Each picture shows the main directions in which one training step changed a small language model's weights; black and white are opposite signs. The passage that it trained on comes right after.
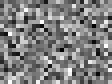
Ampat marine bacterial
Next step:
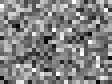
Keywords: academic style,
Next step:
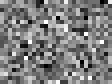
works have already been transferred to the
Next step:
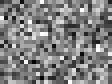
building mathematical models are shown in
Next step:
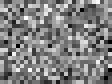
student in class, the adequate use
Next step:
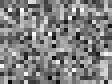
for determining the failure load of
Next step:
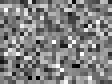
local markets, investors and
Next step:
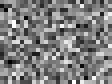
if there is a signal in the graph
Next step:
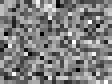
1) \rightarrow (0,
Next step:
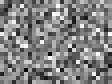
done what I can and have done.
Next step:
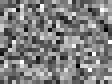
the dental arches. For
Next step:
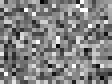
hope of extirpating
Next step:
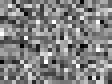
that the participants enjoyed the
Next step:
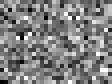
based on the values of quantification
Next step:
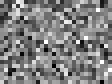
found. It was of the
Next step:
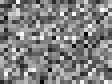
based on the popular no-till
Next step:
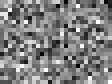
was demonstrated. The research in
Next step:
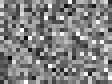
through intermediaries Infrastructure
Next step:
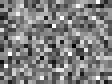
setting. The participants were majorly
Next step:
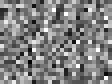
Items Frequency Percent (%)
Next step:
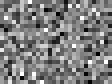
which is based on the traditional view of
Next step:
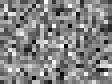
[18]. The authors emphasize the
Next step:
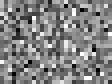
showed a maximum of seven
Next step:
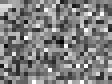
the younger age groups due to
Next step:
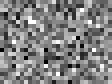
district, the findings may not be
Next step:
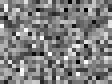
under threat of extinction.
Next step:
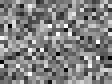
successively for 4 times, each
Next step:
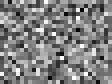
to be an underestimation
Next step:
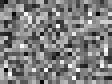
turned into a GATE document
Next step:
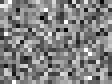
\mathcal{S} according to
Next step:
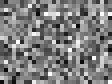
the community through the inculcation
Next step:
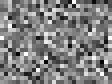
work residence permit. In
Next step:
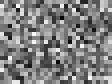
of an auditor include an understanding
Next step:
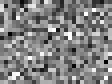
primary health needs (Uniyal
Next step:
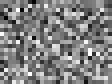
for Research and Urban
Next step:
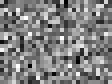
faced a high risk of being
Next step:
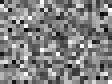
economy is only 7.2 %
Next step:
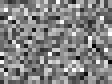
countries and continues to support
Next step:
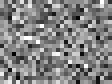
Help Your Kids
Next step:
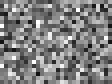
in fluid machinery
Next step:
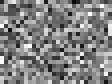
solution vectors to assess the
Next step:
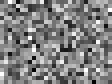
men, independent of country-specific
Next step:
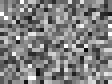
interaction, and the measurement of
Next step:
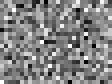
growing heathers and how to look
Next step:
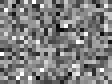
decrease in delinquent behaviour
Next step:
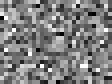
quantitative power-performance analysis of the
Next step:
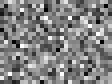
[4]. Effective video
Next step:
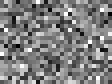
tetrahedron - The first
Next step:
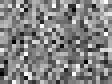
Unfortunately, we were
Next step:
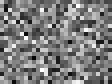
shown in Fig. 4. At
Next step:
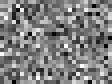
and is undergoing revision
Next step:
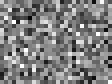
is done in section 2. Section 3
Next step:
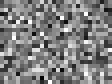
groups of viewers was found challenging
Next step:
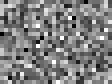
the processing aid during its storage
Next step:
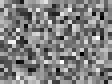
lugar, las
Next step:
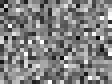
representing possible poses of the
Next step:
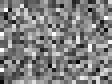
case⁷. The order of overall
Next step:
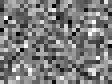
namely inflation, can
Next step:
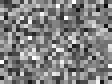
research includes work on the syntax of
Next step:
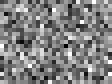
Figure : 3 Suggestions and
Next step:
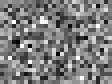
are strongly suggested to redesign
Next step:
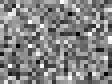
exit route of African
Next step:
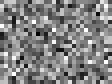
authenticate messages to
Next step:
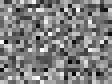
of blood glucose, eating
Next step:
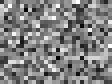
the instrumentation on the left side
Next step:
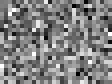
use of N95 masks for
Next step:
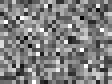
elements, therefore standardization and
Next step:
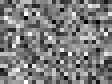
that the ANN model is superior
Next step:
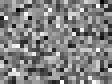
**Capital Structure
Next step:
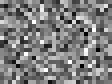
as shown in Fig. 1 below:
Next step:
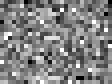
taking metformin. -
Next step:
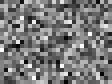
their influence on investors level of financial
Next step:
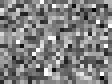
all objects and phenomena are
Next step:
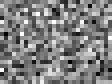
Organization of the workshop where
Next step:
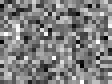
Keywords: ordinary
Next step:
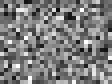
pine wood fibre was a
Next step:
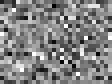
Limitations: One limitation
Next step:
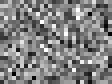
doing more and more analysis and testing
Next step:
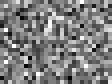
(WAAM), a production technology
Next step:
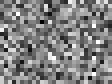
criterion. Stage two refers
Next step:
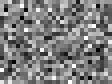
developed techniques, which use potassium
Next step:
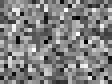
of conducting polymers have
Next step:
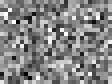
was determined that all data did not show
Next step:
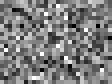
early 1990s, proposed an
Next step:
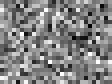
between mathematics education, society and
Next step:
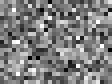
to clocks"),
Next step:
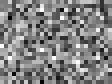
in the diaphysis. These
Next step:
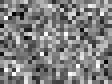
of the WTO includes the application
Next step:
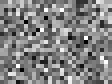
the sharp melting points
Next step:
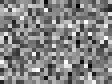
Outside of the administrators
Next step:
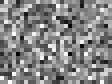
the organization, when employees emotionally
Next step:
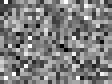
a software stakeholder panel to
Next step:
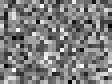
due to toolpath distortion
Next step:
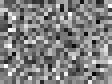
health. WATERUN project
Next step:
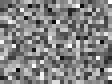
that gender, age, and income level
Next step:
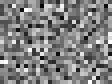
principles (clear structures and
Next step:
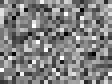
a rotating basis approximately once
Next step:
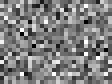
of studies have been conducted on
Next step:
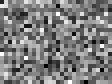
PTS does not presents the
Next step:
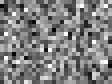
same number of models (8
